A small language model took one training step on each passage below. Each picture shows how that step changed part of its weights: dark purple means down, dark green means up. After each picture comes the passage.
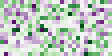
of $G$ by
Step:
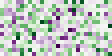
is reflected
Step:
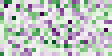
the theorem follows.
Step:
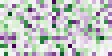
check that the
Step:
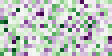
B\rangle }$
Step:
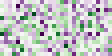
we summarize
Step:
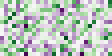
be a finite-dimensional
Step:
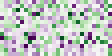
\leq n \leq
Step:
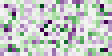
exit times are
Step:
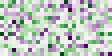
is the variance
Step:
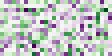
1 spanning
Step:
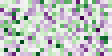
$\Bbb C$-linear
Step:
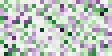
operation on any
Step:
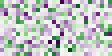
we get that if the
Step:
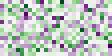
for Z2 C
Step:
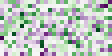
to consider regular rational
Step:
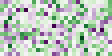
and others being
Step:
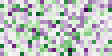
making the
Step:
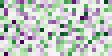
the constraint set
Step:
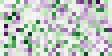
seen from the following
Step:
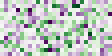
there are indices
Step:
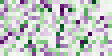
spectral radius
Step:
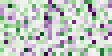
\newline ${\bf
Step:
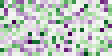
the image of
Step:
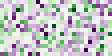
ad hoc}
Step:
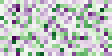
beginning of
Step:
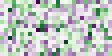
a bounded domain in
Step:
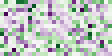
the extant
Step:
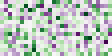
elements, and is
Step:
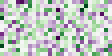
expression as
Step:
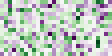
is to a positive
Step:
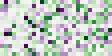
and similarly,
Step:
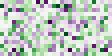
is the same as it
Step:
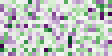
On a Poisson
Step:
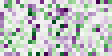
each including a
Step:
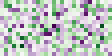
parts together
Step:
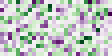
C$. We say
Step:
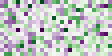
to separate
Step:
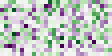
$t \in
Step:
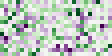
be a basis of
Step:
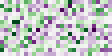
rank $r$
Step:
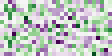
submanifolds with
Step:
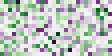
a generalization of the
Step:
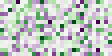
a later use in
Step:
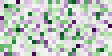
bonding maps
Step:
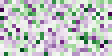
Since $W' =
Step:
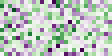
the inner product of
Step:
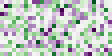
we find that the
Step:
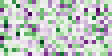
topological definition which
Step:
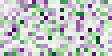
r_N \le
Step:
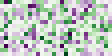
\partial _x
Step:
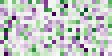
$\hat P$ satisfies
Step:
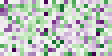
where the typical
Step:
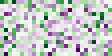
vertex method of
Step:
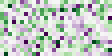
e \text{ is
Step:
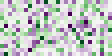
{\rm error}
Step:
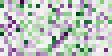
between two vertices
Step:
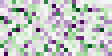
This model includes
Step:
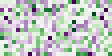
When $r$
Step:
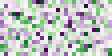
= 1$, then we
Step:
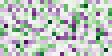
generated by actions
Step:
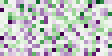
Namely, our
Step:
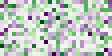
concludes as in
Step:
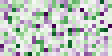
Then by proofs of
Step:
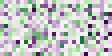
(in particular it does
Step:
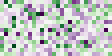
the lemma follows.
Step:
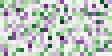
$i$. As we
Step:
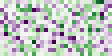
This provides an
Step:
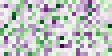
$f \notin
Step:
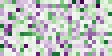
\] whence
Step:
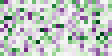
or there exists a
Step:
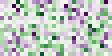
of another such
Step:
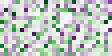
elementary abelian
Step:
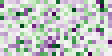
utility model,
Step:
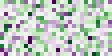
property of ``no
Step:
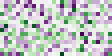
in the standard way gives
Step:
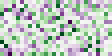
the origin and
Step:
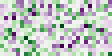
successor is
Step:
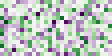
stressed the
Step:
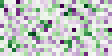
collect some results
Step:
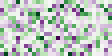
an ample
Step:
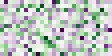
complete partition of
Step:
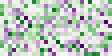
aspects of these
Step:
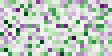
admits an
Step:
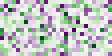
a way that the system
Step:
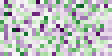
rank} defined in
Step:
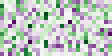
the rest of the
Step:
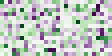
(right) for the
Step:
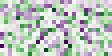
that for every polynomial
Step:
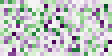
in $L$, it
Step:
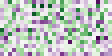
two preceding
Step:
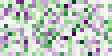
let $y$ be
